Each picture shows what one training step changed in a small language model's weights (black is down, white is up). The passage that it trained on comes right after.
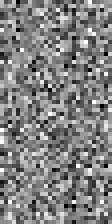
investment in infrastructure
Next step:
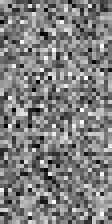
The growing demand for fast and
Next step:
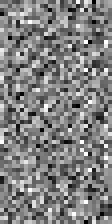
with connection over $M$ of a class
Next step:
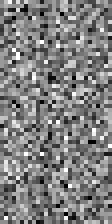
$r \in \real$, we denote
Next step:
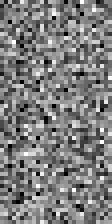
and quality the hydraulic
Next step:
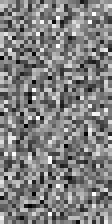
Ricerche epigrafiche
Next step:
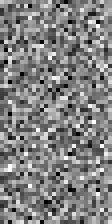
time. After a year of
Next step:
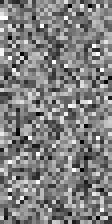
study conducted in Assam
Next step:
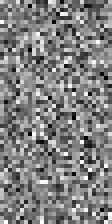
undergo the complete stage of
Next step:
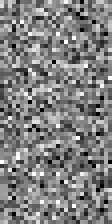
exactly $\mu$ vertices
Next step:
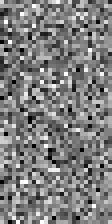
12$ for solutions of the dynamic
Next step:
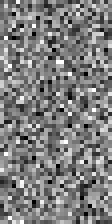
can be checked based on their
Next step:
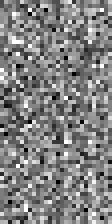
6 – “Influência em
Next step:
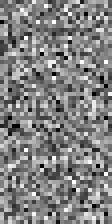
a high end smart phone.
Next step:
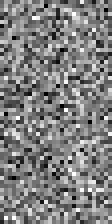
73,7% classificou sua
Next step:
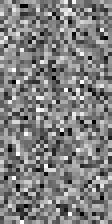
has metastasized to the vagina
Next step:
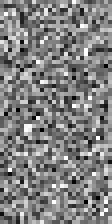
mobility, and crepitus.
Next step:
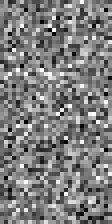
sifatida tanilgan. U
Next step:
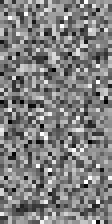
CO_2 flow rate, then
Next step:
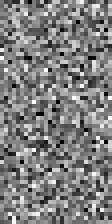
capitán tenía
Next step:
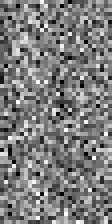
Karjavov A. R.,
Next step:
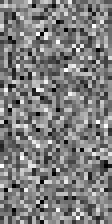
actual k-component edge
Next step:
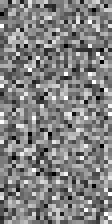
ensures that while $y
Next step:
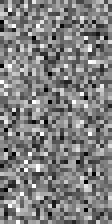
kinerja keuangan
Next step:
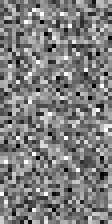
presents a collection of rules
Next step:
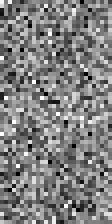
reached before the 10th
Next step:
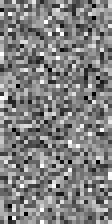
obtained from the corresponding Kirby
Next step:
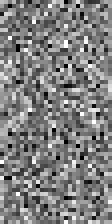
known as testicular interstitial
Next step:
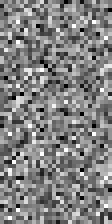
and worldwide. In the
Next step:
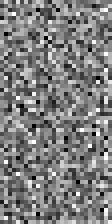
cognitive security is
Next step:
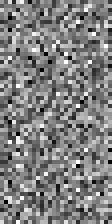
the loading boundary conditions. In
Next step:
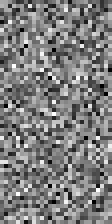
at the growing point as the water
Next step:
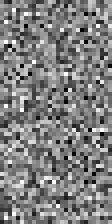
technical terms in English.
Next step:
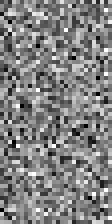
$$\varepsilon_{ij} = \left(
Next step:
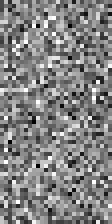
renamed the Kingdom of
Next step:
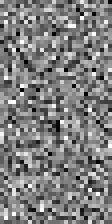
tienen los justiciables a un
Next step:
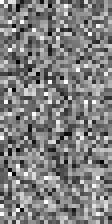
Competing interests The
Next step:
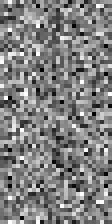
Razakova R. S.,
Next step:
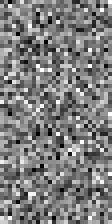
de mercado propuestas
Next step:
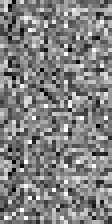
and they make numerous problems for
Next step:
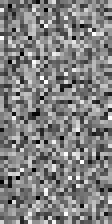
torno dele. Como em
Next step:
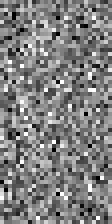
denotes the Borel subgroup
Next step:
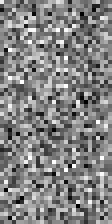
ball packings and made the following
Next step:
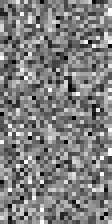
product on the right hand side as
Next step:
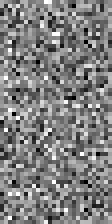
the case. The following example shows that
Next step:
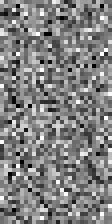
way, the fact that the image,
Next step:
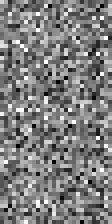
elements as a constant in this quantum
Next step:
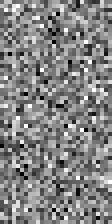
para una sociedad que busca
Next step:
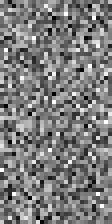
Napoli: Guida,
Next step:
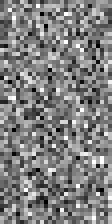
least amount of waste generation
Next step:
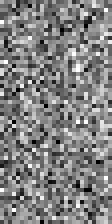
aborda el carácter
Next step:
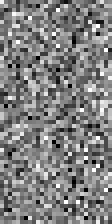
provides a reference framework to
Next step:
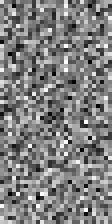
absolute value of the determinant
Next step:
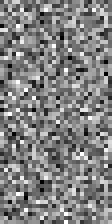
7. Alimov Umid
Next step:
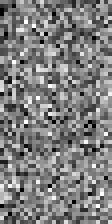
and Das [36]. However,
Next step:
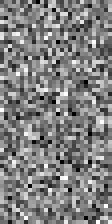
el volumen de trabajo
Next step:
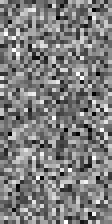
de forma incorreta no solo
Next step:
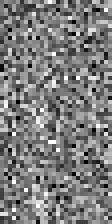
Data Table 6 shows the
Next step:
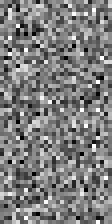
ale autorităților indicate
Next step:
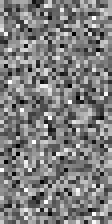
field decaying in the same order as a
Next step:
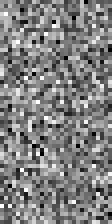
Perspectiva desde un
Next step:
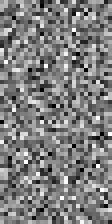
scale imagenet speedup
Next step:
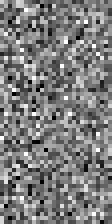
design and implement monetary
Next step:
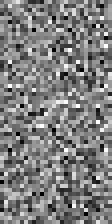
their variances. But the
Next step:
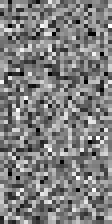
vector of diagonal entries of
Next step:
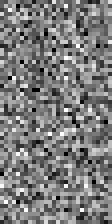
galoisiennes sont
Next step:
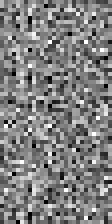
type \[ \frac{{\rm
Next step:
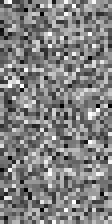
VO. Avaliação da
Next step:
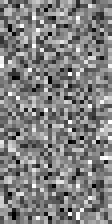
assume that $y_1,
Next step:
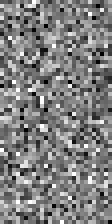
ichida qon suyuq
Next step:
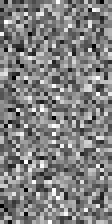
water followed by the maximum
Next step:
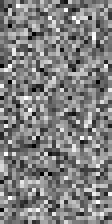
equality, foreseen in
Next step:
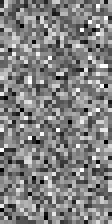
domanda di ricerca:
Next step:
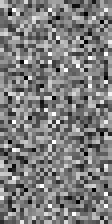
qo‘liga oldi.
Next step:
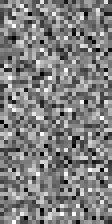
Criminal Code. ADR
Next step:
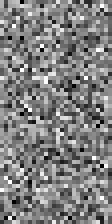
algorithm of solving a PDE
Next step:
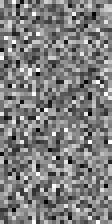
a crucial role in mediating
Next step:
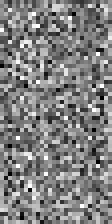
in a very resource efficient
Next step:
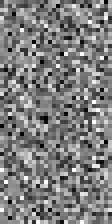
in termini di politiche
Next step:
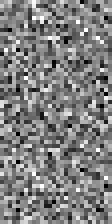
can see answers all the
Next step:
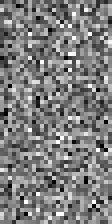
by its massive buoyant
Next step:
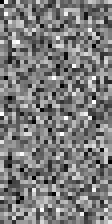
Building the membership
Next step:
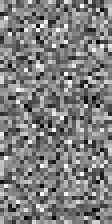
we conclude that if we increase
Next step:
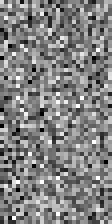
standpoints. This makes the
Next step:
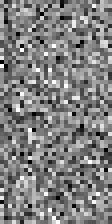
dar em retorno”
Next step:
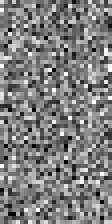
chiqara olish,
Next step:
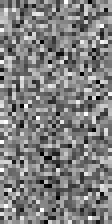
However, generally, these particular solutions
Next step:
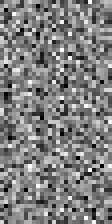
hamkorlik orqali
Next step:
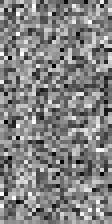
bu judda og'ir
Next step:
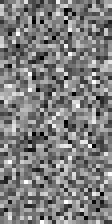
or prosumers seeking to
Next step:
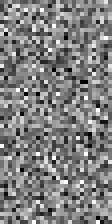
census to move particles between
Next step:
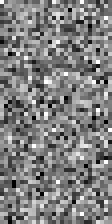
power $-2$ of the
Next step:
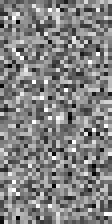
a systems ${\cal B}_r$
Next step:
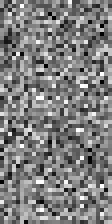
UMVUE, up to the
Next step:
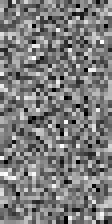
2) menyiapkan
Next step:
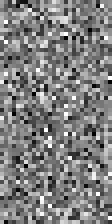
order capacitors with two fractional
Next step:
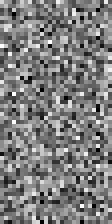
a strong quasi-isometric
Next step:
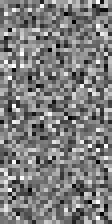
dimensions $13\leq N\leq
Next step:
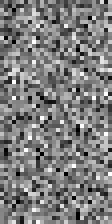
lectura mejora la
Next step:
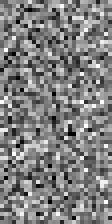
area under organic management, given the
